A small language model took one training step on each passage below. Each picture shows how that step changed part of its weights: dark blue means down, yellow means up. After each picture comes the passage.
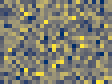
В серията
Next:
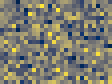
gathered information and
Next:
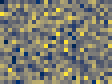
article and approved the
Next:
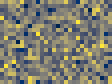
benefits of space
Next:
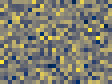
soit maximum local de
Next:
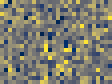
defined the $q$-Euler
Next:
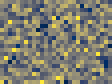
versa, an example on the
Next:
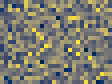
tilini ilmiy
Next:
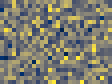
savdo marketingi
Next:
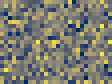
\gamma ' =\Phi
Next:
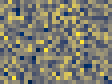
the health research ethics
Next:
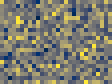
the project to achieve
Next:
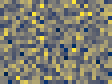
como o Índice de
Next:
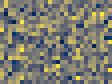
can be proved by similar
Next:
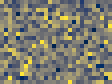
and $\zeta \to 0$, we
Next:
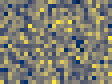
$p_{ij}$ it is the
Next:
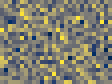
normal form controls their
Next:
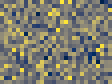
que atendam os
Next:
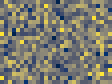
et al^[11] having
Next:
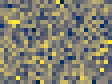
are "a prerequisite
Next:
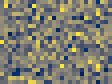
\mathcal{I}^+$. Let
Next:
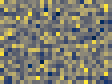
shoir ijodini
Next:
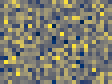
las medidas en centros
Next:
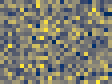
опыт стран
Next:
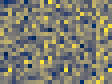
для построения
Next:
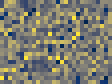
be semi-reduced
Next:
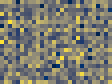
\end{equation} where
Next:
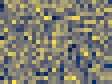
permutations. Thus,
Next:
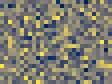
receipt from a
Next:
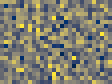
de Saulty.
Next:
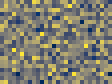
el motivo por el que
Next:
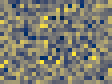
in stage IV and
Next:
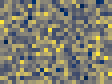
was making the system carbon
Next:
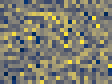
Complete mesocolic
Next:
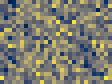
Chemistry, National
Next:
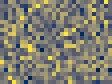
substantiate the
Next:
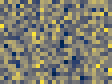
P}(f,g) \rightarrow
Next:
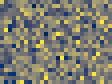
джерел з
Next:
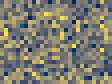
has a negative and
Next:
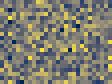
A set of sequences of complexity
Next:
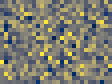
Декарта по
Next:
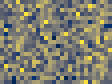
Васильціва. –
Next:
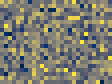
radiation exposure during
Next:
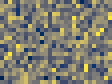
the ROC curve -
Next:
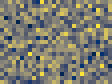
Fosfat bufer
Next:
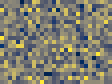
a lot of information on
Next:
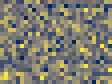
take integers $p$ and
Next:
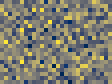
MADE OF
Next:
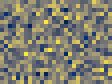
Alexandra Maria
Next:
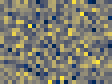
ácidos grasos
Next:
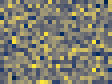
bougent lentement et
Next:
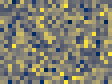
method for securing ARP
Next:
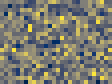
$z=p$. As we
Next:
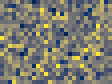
procedures and adapting
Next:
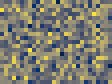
ko‘ra ishlab
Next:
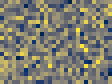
unpublished}). We
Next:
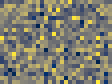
sangat penting
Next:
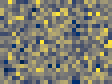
all of them). \medskip
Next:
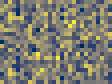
the fractional derivative of
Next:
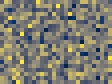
SURF het
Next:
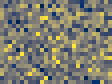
in different contexts and these
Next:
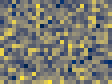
should be tailored
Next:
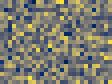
For each $r$, let
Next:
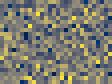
$N$ is injective up
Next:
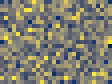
cenário, se
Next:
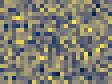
mobilidade e das
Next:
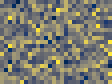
B$ and $B \le
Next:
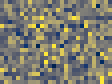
margin of the proposed
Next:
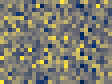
then integrated into the
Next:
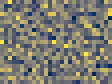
Notice that by this
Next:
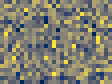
дорог I-III
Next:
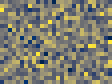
wild animals.
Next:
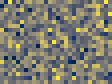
(subject to the relation
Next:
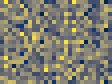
artículo se
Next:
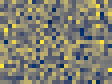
in directly affected
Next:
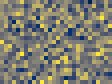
are many optimized and
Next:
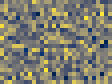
sistema construtivo
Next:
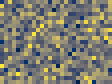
sputtering of composite
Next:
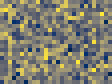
discuss the design and
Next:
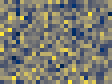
the Boltzmann's
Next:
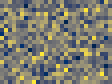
in $G$. Hence
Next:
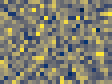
throughout. When I
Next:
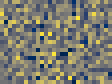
it is shown that every right
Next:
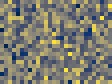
the calculation. The increase
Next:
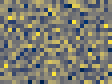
Poisson random measure
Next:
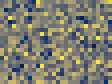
The digital experience
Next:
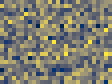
по основным
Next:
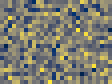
For ease of notation, set
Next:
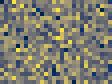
e demências,
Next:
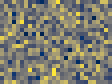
said to be {\em
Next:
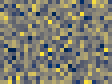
- Verification of the general
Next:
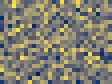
muitos momentos de
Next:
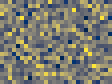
which is related to the
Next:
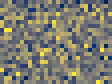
or human interventions and
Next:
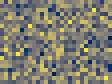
$\hatOmega_j$ is on
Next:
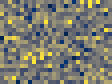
some $1\leq i\leq
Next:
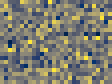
as the graph of $q$,
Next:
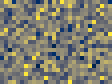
uma solução para esse
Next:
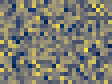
dynamism of this game
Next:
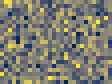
the Antibiogram
